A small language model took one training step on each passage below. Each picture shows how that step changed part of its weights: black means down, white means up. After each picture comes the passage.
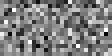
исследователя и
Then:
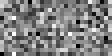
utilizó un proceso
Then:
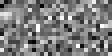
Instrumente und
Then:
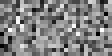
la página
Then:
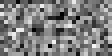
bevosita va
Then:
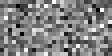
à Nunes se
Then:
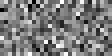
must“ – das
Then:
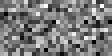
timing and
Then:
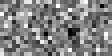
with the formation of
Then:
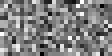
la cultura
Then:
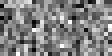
segundos que
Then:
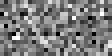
of R ,
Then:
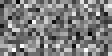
лісового та
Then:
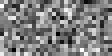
jóvenes y
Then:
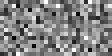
смог бы
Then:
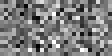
И.М. и
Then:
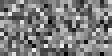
de kleine
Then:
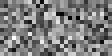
shiyki zat
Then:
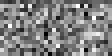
educativo no
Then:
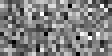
людина і
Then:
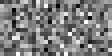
in drei
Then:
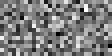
Figura 4)
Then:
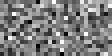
при помощи
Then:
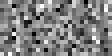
einen Bias
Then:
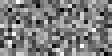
informasi ke dalam
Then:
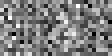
colonial, a
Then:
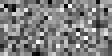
est soumis à
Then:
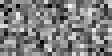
intilganligi bilan
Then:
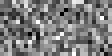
a matematika
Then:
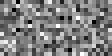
lidos também
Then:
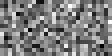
asr boshlarida
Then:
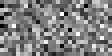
al livello
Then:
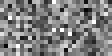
con la pena de
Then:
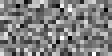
avec une
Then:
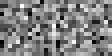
har bir insonning
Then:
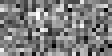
o suficiente
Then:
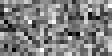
у вузлі
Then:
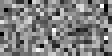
En su registro
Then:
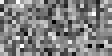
da febre e
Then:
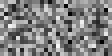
est principalement
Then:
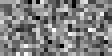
iniciativa en la
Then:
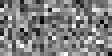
e o material
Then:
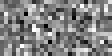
nos indiquen
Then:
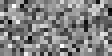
observar que
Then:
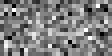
required the
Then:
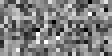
Muniz e
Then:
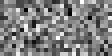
a cobertura
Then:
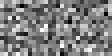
jika ia
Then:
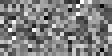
rezultata i
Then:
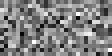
de las otras
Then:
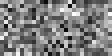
a menudo
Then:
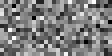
Krantz en
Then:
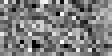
и др.
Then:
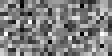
intervalo de
